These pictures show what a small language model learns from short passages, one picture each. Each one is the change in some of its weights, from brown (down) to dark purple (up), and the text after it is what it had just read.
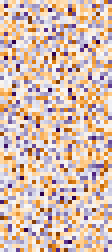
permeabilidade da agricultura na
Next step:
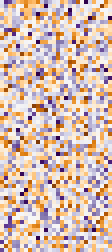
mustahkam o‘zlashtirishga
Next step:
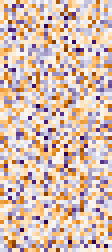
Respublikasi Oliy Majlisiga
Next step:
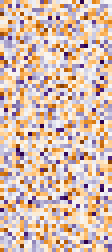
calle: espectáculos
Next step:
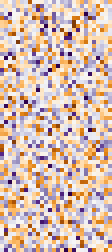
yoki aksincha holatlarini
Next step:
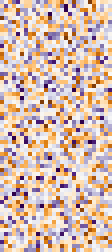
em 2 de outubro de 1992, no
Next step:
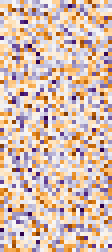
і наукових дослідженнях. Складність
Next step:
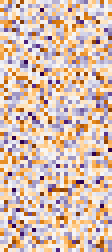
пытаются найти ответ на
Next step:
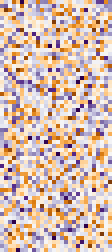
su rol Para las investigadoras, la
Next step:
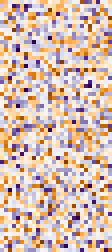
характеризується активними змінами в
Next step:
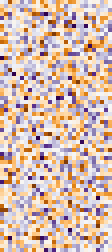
prinsip-prinsip Islam
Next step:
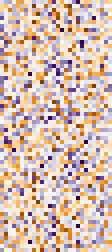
acești copii (Kanner,
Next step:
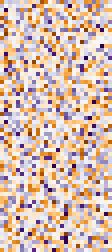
boshlang'ich ta'limni tashkil
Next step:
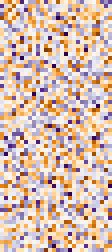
organizacionales inclusivos que tengan en
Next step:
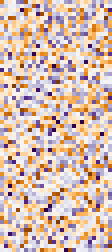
свести к следующим
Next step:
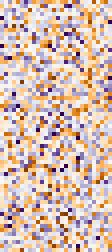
of a discrete version of a
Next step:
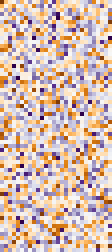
concentração: 6 Realizada
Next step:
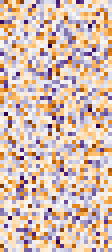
darajada farq qilishi mumkin.
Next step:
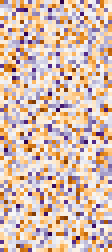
— 40 лет и нуждается в
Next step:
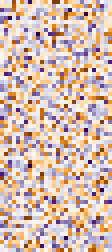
que estas se enmarcan en la
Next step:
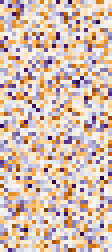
în raport cu art.335 din
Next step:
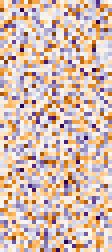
estimation a été effectuée par la
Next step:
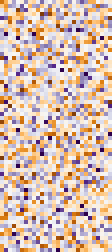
techniques such as in-depth
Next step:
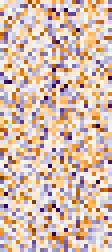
hidoyat" lug'atidagi
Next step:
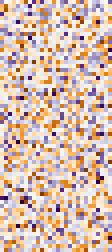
سوم، نامتودا و
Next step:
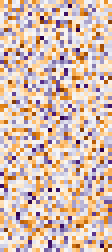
der Daten (Annotationen,
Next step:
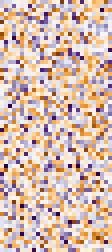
Dioniso para reverter o
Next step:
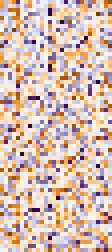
қаролига ул тарафга
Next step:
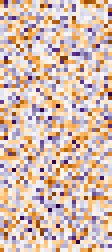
valores substanciais. A função
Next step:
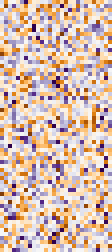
estímulos de forma sequencial
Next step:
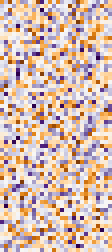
baraban garniturasini esa,
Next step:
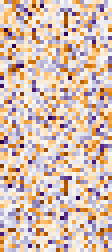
dentro del currículo escolar.
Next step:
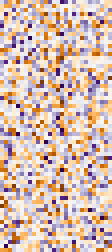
[6] Sultonov I.
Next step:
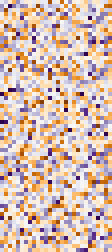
– κατά τη
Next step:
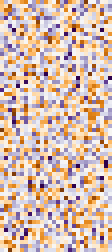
(Abb. 3a) betragen für
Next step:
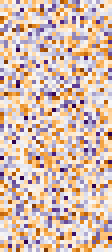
процес реалізації стратегічного управління
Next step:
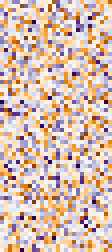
Meğâzî, 20
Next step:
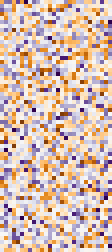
одним із основних досягнень
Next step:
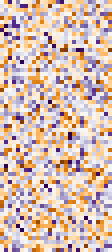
D. Khlutkov³,
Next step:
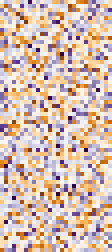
hediye edeceğim.
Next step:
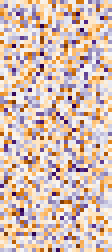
ainsi de rebondir sur la suite
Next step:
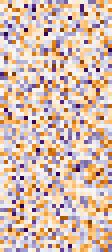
S. Alireza Mohades
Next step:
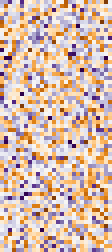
ser mais antiga que Génesis.
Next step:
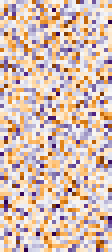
la perception de la maladie de
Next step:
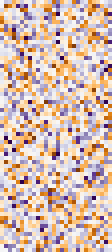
A.-M.; Majoral,
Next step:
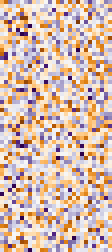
Lee H. J. Yoon to
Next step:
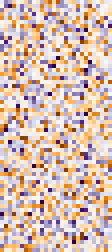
том, что сегодня заметен
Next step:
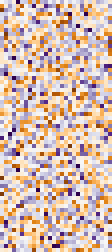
Javo A`a 14 Sari Dosa
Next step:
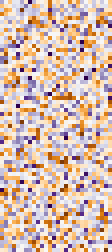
возможность её стабильного
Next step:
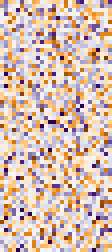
consideramos que un instrumento o técnica
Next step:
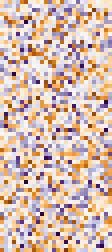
the Northern Left Bank
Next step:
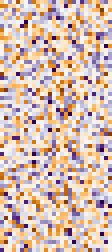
listrik dan juga menurunkan
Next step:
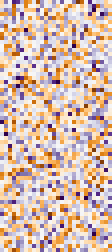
& Cruz, E. P.
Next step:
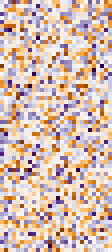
«Умное» сельское
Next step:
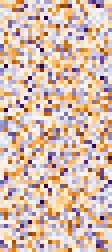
Insurance Company, International Journal of
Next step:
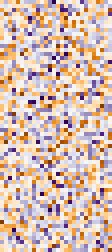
sua totalidade: ele é o agente
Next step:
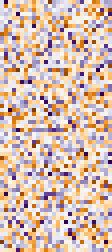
previa orden judicial en las
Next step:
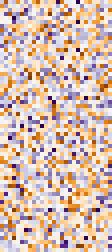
lehull a lepel és
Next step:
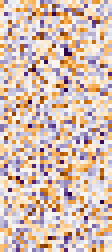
refletindo seus contextos externos.
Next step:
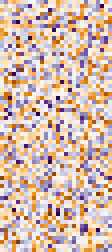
Bugungi kunda O'zbekiston
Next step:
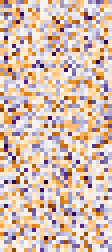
van het eigen vermogen onder de
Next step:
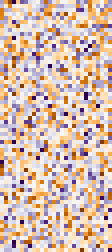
сім'ю, бути і за
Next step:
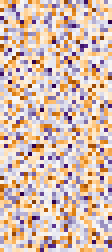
Ilyosjon Azamatovich
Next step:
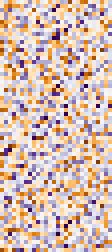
dat die achteruitgang al
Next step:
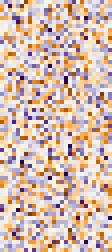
this situation has allowed reflect
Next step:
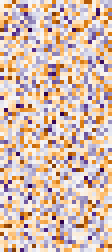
A. B., *Geografia
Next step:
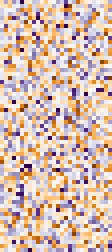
todos los puntos monitoreados
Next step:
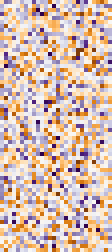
intelectual. Por su parte, desde el
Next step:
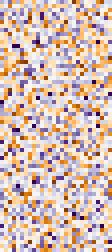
shakllantirish salohiyatiga aylantirish orqali
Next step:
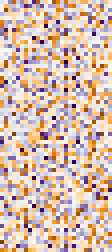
IN SPECIALIZED
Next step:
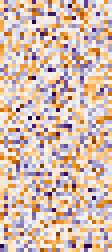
construída na cidade e que adotou
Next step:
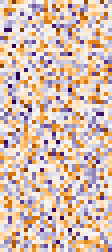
are justified. Key
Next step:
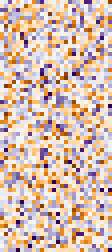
реагують з мінеральним
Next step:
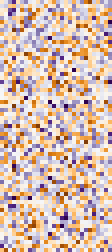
реализацию социальных проектов
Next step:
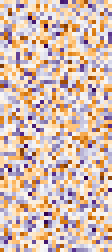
boshlangan. I. Ibodat
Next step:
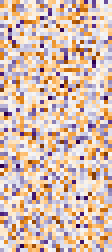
Carlson, der ifølge
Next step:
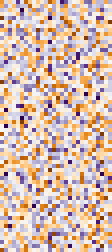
M.; KORITAR, P.;
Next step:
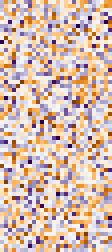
kapitalga investitsiyalar 0,5
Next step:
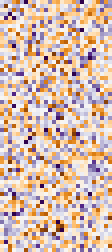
como outros adenocarcinomas
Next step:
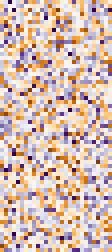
Flávia Carolina de Resende
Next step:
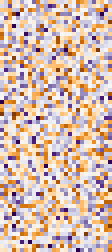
la revista Futuro Hoy del
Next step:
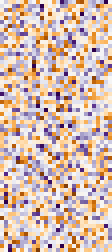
f. 2015. Dissertação
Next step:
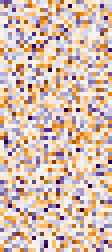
pedagogik yondashuvlarni joriy etish
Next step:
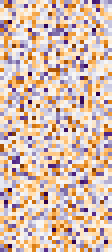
yang prakarsai Abu 'Ali
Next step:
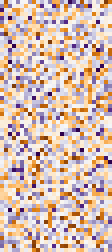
переход от фрагментарного
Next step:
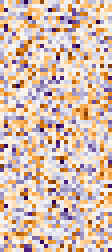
обтяжливі умови праці.
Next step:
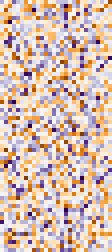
seorang guru dalam menjalankan
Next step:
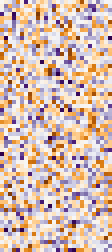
telemedicina. En el último
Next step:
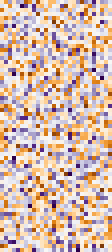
17. Rosenau J. N. Le
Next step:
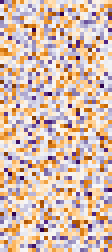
снижение общей жировой
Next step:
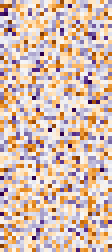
57:22 oyatida “na yer
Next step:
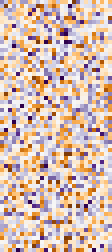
second phase aimed to
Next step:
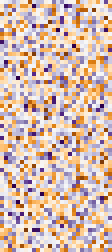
mumkin, bu esa kengaytiriladigan tizim
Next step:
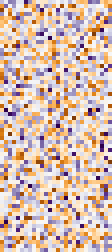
celle-ci dans l'élaboration
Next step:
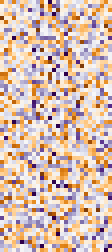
l'ensemble des ressources à
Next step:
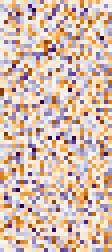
hamda bugungi va kelajakda
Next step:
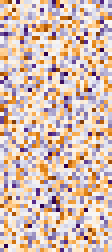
se aplica SQ8.1 Dado
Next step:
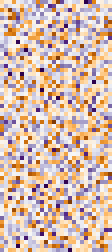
la vida de los jóvenes, debido
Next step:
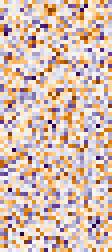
perpassada pela desilusão do
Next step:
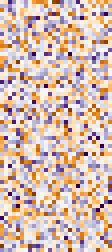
planos y croquis en el
